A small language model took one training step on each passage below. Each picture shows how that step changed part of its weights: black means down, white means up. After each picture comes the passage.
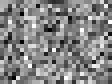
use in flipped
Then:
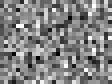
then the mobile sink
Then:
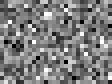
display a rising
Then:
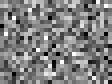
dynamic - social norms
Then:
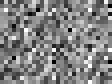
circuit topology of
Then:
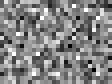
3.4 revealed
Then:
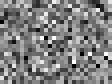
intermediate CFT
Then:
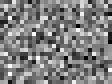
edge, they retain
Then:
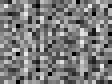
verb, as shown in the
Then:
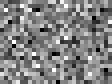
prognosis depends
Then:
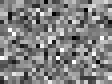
que afete o
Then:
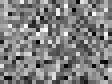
HSE06 energies
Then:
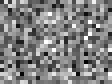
compounds are presented in
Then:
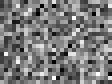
in end-stage
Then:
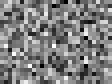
the pressure corresponding to
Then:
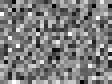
universes, respectively. The
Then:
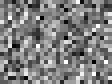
asosiy izoh
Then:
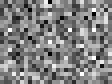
three-level model under
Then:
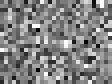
repita. Hay que
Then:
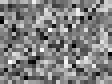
razões: Em
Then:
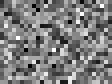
to have optimal blood
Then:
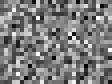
water or chewing.
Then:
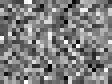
Magnetic field variations
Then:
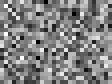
enterprises, which
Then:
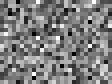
France [3] and
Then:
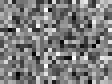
regarding the success
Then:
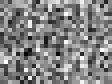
elementos de dimensões
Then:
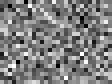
y laborales de
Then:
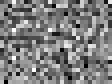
course, that not only
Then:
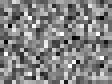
and requires variable
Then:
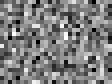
be avoided, even
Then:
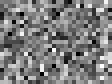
for ekskludering
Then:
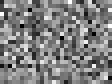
szerint fel
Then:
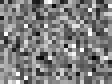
transmutation. This is
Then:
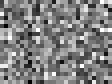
межах від
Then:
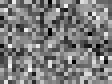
Solution. Let's
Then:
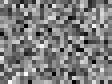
fost „mantaua
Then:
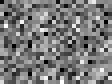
for overcoming existing
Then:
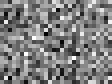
independent chains.
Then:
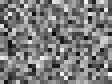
la cuestión de la
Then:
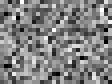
what extent these strategies
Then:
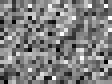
this scourge. Kate
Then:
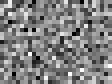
factor $f^+$
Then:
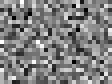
Chashei, I.
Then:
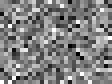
nonlinear behaviour of
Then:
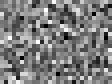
take the 3-body
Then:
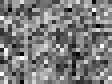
that were being wiped
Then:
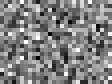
from an aqueous solution
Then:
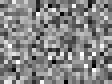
early universe would
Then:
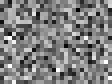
рынки 5.
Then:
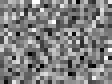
the cells. To
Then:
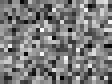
compositional code of the
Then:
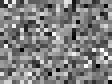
These distributions are shown in
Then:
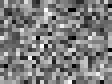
was much higher as compared
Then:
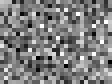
as the bin window
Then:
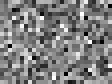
in region ${\cal
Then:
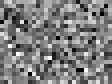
between English and the
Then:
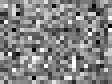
highest concentration
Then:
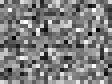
оговорки о
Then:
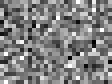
with crops that are
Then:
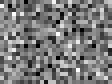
throughout this project,
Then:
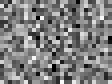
concurrenten en,
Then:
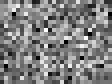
mode signal excited
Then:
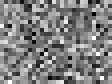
degree of polarization
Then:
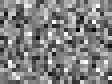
studies and real data analysis
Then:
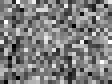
a modern manager of
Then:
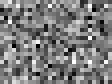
whether or not such a
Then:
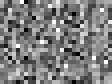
va o‘quvchilar
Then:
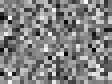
linearly polarized
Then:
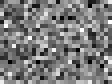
for one year. The study
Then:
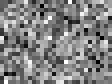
LC – Leakage
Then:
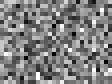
the ``PBE
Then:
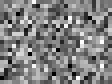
undertaken by the
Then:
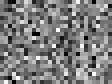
chemical compositions
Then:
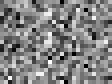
rates of false
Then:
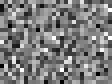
another technique,
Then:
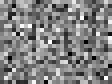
f}{\partial t} =
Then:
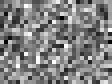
and optical excitation of
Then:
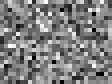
point (Input variable)
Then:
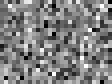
brown correspond, from the
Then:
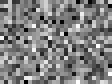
the $\chi_p$
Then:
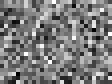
of the coordinate system
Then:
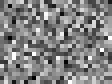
- Live classes do not
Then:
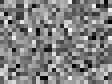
constraint can come from
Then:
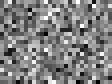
score = Total
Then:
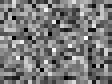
through the year, which
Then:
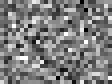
injury extent,
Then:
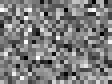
beet (excluding
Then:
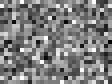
their corresponding alcohols
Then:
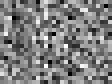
typo in the name,
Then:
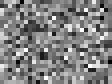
Since the functions are only
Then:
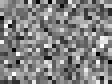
les politiques
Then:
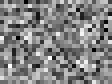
- Doenças
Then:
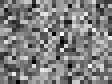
output node of the first
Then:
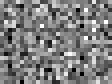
В работе
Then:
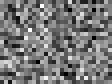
(III)" and
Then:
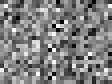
additional mechanism for
